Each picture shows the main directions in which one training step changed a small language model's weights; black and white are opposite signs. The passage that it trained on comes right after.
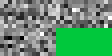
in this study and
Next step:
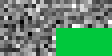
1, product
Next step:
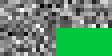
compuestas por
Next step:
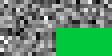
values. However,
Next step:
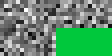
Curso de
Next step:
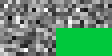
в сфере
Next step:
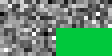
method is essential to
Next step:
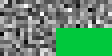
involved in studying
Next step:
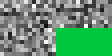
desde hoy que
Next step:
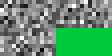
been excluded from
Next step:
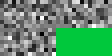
de cargos
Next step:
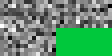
the employer
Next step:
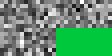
solvent in the
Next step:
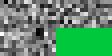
to capture the key
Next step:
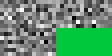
в формуле
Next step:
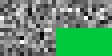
\leq i
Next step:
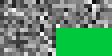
a steel
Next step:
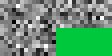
de seguimiento
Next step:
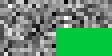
farming and
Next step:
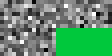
collection reports,
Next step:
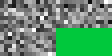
a new meaning on
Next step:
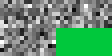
by the 3D
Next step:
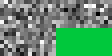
into the grid
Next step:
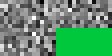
no son importantes
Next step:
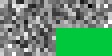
ideas for
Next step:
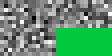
Most common age
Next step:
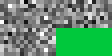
regular spaced
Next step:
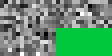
hard disc space but
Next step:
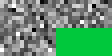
o jogo
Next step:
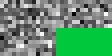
participants at the national
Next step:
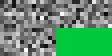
de saúde,
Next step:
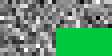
tidak ada
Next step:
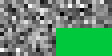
sampled during
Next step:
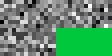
interne selon
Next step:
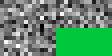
a partir de um
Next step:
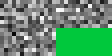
publication, when
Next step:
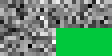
va qalbi
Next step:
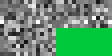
tem tratado as
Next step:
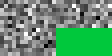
Small amount of
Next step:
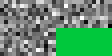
another small amount of
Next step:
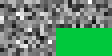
split for
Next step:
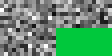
Theories are
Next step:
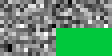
Moderna de
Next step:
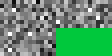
no structures in the
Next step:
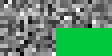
performance, such as
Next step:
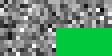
about until a paper
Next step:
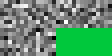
large number of
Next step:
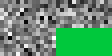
ocurre porque
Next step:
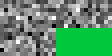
goal of equality
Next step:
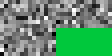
than overall language
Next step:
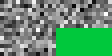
included 80 individuals,
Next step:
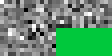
motions and
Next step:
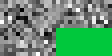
en professionalisering
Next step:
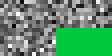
in Swami Y
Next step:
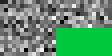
of cognitive
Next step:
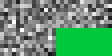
table depth, depth
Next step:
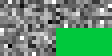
happiness is found
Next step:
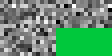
not difficult to
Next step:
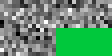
continuité des
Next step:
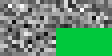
caminho é
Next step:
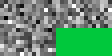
il dato
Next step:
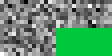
the Serbian
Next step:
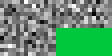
posteriores, que
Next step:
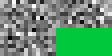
de Camargo
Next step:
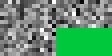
hal ini sebagai
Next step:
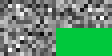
estabelecer uma
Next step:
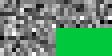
Department of Management and
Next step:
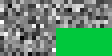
vinification steps
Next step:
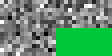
populations qui sont
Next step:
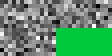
in Science and Social
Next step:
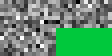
them, and
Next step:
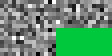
há limites em
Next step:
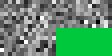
visual analogue
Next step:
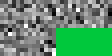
we want to
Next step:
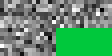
and business, the
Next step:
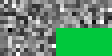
life cycle of a
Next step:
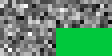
role in the
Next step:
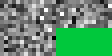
harakat qilishgan
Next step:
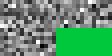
the field of
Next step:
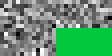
objective of present study
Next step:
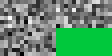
product, device,
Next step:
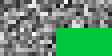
sustaining crop
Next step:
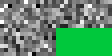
ion chemically
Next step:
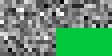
mapas con estos
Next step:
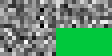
tili va
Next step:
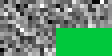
momento otros
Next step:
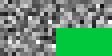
sources of noise and
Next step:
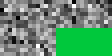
ademais a
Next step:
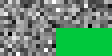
images have different patterns
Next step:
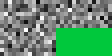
no setor
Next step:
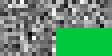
fluviais da
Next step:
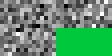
predicting malposition
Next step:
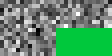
oshirishda ham muhim
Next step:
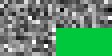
outcomes of this work
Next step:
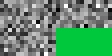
pointed out
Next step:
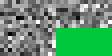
level in the
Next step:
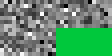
developed on the
